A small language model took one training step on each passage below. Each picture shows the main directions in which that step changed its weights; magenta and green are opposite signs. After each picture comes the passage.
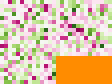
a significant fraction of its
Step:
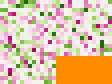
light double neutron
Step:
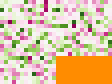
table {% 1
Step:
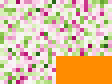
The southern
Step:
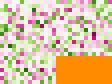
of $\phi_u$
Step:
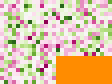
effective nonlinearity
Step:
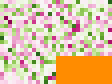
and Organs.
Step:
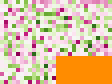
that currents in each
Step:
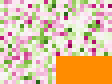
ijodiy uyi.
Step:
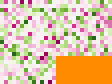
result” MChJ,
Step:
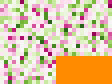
is violated; in the
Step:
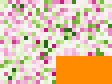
two quantitative ways
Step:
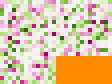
of one-side
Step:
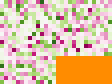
solo por el hecho
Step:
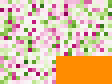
flavor perspective
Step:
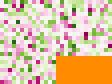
a vector field and obtain a
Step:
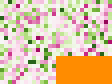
satisfaction at work,
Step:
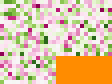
стороною у
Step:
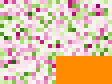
все ще
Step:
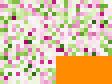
salt, either
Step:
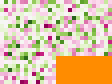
& Size range &
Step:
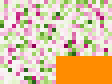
dalam melaksanakan
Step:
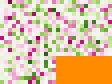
merely adds noise.
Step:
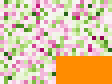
the fitting for the left
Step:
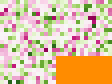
sample variability. Models
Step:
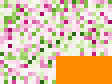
principio, que lo
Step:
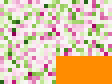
de la calidad de
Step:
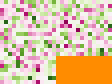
C., Bueno,
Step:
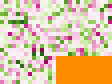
trabajador de un sistema
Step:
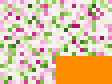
the entries of the
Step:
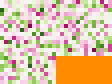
puedan discernir
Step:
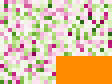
to remove the
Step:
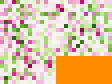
B(\gamma) =
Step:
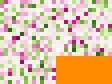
as the maximally
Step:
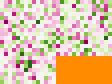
infra merah dengan
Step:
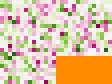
of the logistics plan
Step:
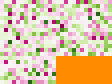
among the transformed variables
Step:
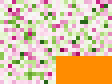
uchun qurbon bilan
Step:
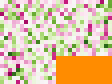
foi acionado para que
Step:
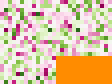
FC and ZFC
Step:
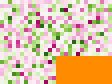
of nodes of the top
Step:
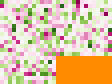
configuration renders our
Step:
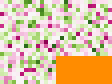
exit of the RA
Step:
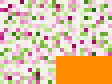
puede entenderse.
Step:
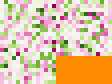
multiplicity fluctuations
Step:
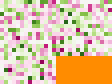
been suggested as the
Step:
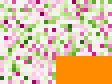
Dennerl et
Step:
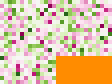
ta’limini tashkil
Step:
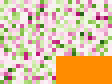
one substantively important
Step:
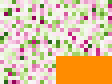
are immersed by
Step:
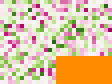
v\right| \ll
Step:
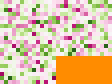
of the state of an
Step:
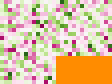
of the density and the
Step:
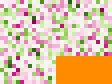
al.}, however,
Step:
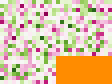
Model training should not focus
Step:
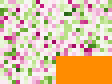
can be used as a measure
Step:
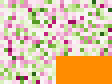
de prueba no se
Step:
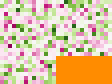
aynan shunday
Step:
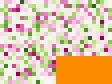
in the present work.\\
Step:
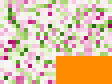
soils.. During
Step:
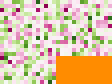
să acceptăm
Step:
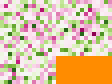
results from the operations with
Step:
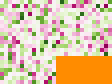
vaqtda va
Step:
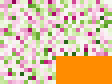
\end{equation} but
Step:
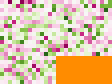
pulse shape was
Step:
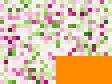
to practice, 2022,
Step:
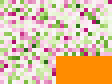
dispersions are unique
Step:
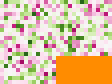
the IRT for the
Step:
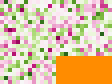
A follow-up question is
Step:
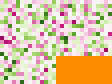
mustaqil ish
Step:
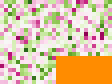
\cdot {\pi \over
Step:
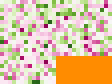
ва ВАШ
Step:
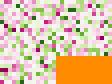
have defined $\Theta \equiv
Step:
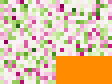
for vurdering
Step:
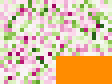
initial target bearing
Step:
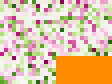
{author} {\bibinfo
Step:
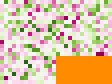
yet observed experimentally)
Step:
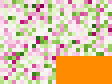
wish to generalize
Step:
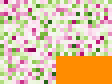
инклюзии в
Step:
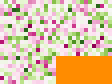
have attempted to
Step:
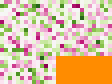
dermine also the value
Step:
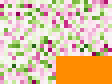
The second feasible set
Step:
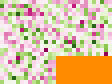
van de vaste en
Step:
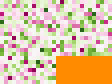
only go to the slow
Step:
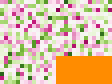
that CN contamination
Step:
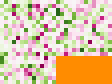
personajlar yáki
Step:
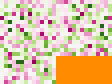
band is fully
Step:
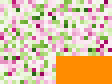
and to search for its
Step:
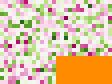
hautes aération
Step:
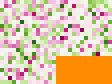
the most spectacular example
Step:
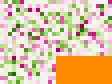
Core \& SOL
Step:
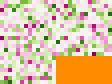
née. Alors que
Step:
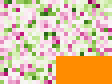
little flux
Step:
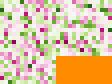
very good accordance
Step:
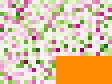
on we refer to the
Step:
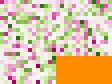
rang sezishda
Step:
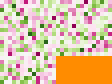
We deal first with the
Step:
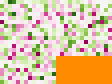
size ($\rm R$) of
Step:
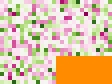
of the Division of
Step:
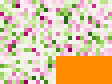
number of shots per time
